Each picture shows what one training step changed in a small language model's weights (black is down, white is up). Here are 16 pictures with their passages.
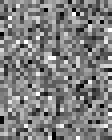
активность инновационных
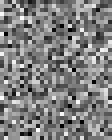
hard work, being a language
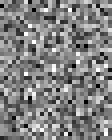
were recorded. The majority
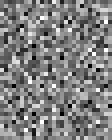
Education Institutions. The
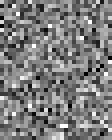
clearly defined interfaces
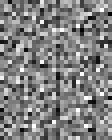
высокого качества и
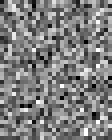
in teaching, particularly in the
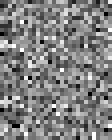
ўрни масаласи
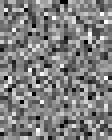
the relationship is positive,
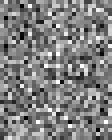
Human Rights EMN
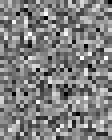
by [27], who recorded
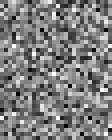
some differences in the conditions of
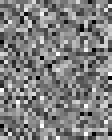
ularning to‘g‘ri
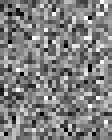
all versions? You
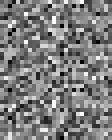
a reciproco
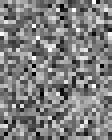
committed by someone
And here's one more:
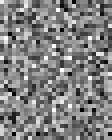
ma'no, shakl hamda
